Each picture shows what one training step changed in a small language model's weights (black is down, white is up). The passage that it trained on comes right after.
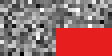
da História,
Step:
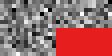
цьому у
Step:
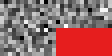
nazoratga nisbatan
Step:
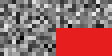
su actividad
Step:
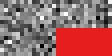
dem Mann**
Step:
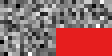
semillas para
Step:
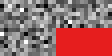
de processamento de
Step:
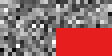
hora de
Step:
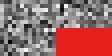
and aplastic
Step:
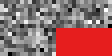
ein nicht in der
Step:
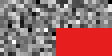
o aprendizado,
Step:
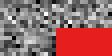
de subsidie
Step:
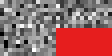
contribution to the
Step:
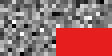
de estudos como esse
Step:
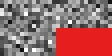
in contemporary
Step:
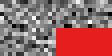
citar algunos
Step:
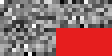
asarlar paydo
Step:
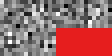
бир инсоннинг
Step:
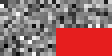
Prin determinare
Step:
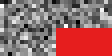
va aloqalarni
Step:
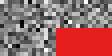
e oggi
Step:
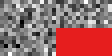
sanitária se
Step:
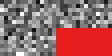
la possibilité de
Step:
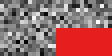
formação de professores tem
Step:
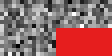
влияние на
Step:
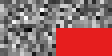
socially responsible
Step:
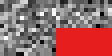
esse nome é
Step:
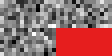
тех пор,
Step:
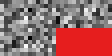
this work, the
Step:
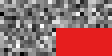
w swoich
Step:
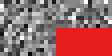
nuestro país
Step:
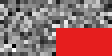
eng muhim ijtimoiy
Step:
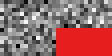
responsabilidade pelo
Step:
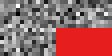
base nesta pesquisa
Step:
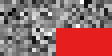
baseia na
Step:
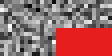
Código Civil.
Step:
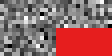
Economic Resilience
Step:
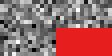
und Karate
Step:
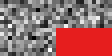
коли її
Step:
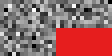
Pedagogik texnologiya
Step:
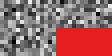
mitigação de
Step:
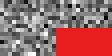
conocimiento significativo y
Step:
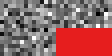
и этнических
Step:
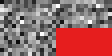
as ferramentas
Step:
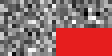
BAB III.
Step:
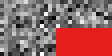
objetivos han sido:
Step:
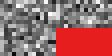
Premier The
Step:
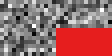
dan memberi
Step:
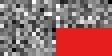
ideology on
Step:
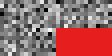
school culture on
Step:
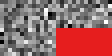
mingta zamonaviy
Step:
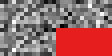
kelishi, ilmiy
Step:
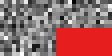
y transparente.
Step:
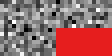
de servidores
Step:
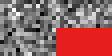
contra o Estado,
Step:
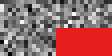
medical organizations
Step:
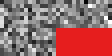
the inclusion
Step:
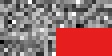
e acesso ao
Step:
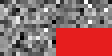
ham ta'sir
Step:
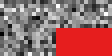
In vitro
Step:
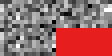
samimiyat va
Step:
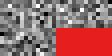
i amatorów
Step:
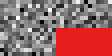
und freut sich
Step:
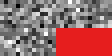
semacam ini
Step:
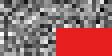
às ligações
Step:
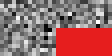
faoliyatini tashkil etish
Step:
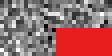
для региона и
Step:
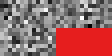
- Innovatsion rivojlanish
